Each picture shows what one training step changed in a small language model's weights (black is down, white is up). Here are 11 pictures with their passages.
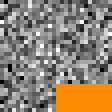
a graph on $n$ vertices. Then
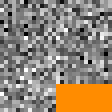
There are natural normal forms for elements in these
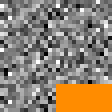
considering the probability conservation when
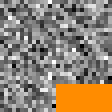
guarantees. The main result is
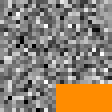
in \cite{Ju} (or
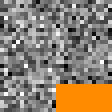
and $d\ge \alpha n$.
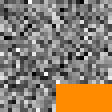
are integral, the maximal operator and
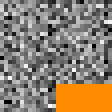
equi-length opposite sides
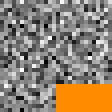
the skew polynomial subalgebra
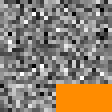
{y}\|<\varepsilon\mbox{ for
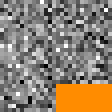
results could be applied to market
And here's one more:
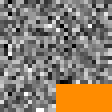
Spain\\ e-mail:
